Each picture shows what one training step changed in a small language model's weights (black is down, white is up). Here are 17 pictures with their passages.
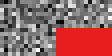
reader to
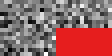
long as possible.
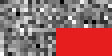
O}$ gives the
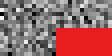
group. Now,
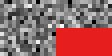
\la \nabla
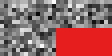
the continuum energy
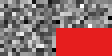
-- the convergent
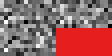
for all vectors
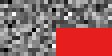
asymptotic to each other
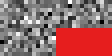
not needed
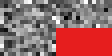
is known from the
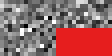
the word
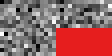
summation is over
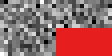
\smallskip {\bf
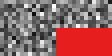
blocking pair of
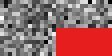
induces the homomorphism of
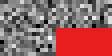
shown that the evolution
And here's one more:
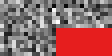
but we modify
